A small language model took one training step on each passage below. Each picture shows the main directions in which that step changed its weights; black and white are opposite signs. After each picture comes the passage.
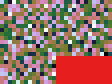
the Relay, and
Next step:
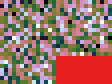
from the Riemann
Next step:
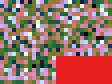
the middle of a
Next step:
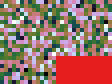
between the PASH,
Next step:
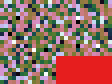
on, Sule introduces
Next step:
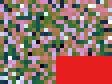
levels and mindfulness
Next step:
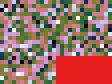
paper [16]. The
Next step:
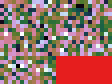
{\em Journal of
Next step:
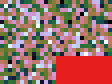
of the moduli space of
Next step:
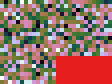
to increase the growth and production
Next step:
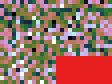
be generated by the polynomial
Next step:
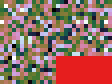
and gravimetric
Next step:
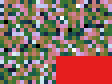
a single HALO
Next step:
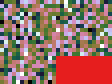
input, Krashen
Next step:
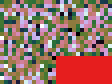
\end{eqnarray} The
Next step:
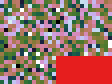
where $\vec{P}$
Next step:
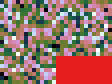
group luminosity is much
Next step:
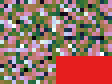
constructs a building made of
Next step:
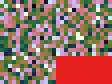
setting (17). According
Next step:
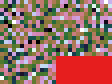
These findings are consistent with their
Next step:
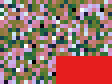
(Blackman &
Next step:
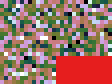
the first step before beginning
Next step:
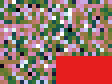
constant. The $\lambda$
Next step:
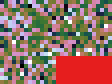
children may be an
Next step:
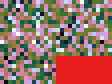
the simpler problem of a
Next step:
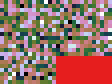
Altundag and
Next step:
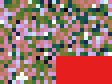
been made for small values of
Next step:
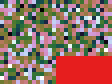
completeness of the set
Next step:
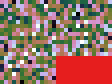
can be divided into active
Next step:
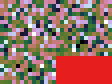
using FOSS.
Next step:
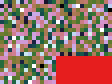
flow measurement region and the event
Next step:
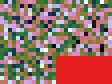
order to safely perform
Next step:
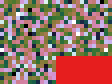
course totally consistent
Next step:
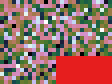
during flight and have a
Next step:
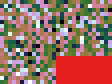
of the Hamiltonian). The effect
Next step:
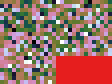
profile components. In the case
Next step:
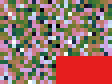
word-level and
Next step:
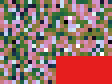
impairment indicated by
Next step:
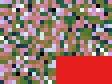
(2) the number of
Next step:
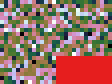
increased with increasing APP
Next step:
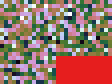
This comment aside,
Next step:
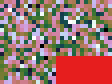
this SMBH mass
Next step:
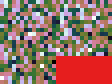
society organisations.
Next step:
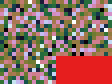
$\vec{X}$ which
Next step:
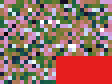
of participants' oral
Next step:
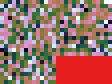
were blank symbols on
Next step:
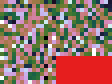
exploitation; the
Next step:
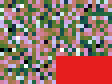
Materials \&
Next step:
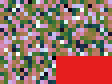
the visual attributes
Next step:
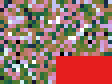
integrated out. This should be
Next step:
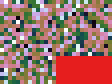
to improve metabolic health
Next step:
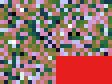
induced nonlinear phase noise
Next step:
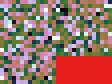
optical waveguide to
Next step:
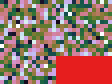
metals including gold,
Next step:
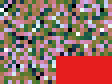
The FWHM beam
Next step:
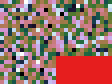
LaTeX will
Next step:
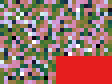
low energy $pp$ scattering
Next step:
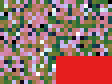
\Delta F_p =
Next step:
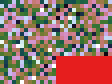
could be added or
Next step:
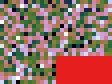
want to pursue
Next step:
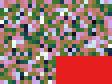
increase our responsiveness
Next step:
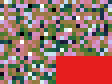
(Table 1 and 2).
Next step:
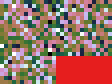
Bulgaria since
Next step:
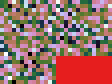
Instead, such
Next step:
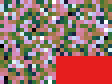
across health system levels.
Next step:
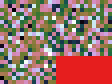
exact diagonalization of the
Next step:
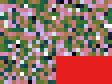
closely bound to the
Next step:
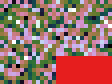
show this in detail is however
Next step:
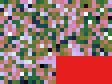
it helps generator
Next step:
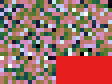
Beyond the specific
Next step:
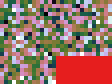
people sometimes simply
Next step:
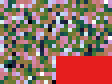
Dominance among
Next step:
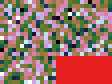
$\omega$ is an external
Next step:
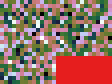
our example (DE).
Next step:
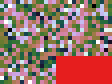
component of the field strength
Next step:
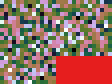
plaquette spin
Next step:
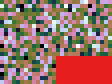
unique meanings in the
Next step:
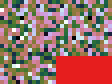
instrument was determined by
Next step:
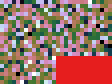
in the figure. Note that
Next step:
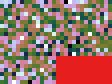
in terms of high energy input
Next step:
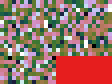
six specimens
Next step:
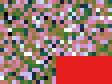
differential volume elements can be
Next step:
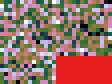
across a broad spectrum while
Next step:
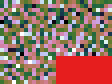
respect and understanding between cultural
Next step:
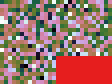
much smaller than the strength of
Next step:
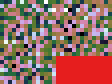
and planning of the
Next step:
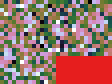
counterion distributions.
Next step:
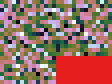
we then address the strongly
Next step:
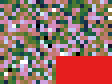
a competitive implementation
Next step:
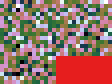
the bounds of accuracy set
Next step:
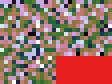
in the dispersion
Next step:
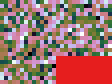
quality and energy performance.
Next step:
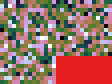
subordinate) to a
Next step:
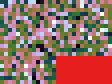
responses over a range
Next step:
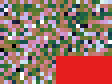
Since the introduction of the
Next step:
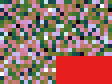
and Te) strongly
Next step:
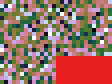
The shining yellow
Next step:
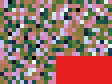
excursions. This
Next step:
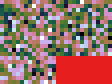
finite element formulation without additional
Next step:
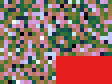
categories to which they
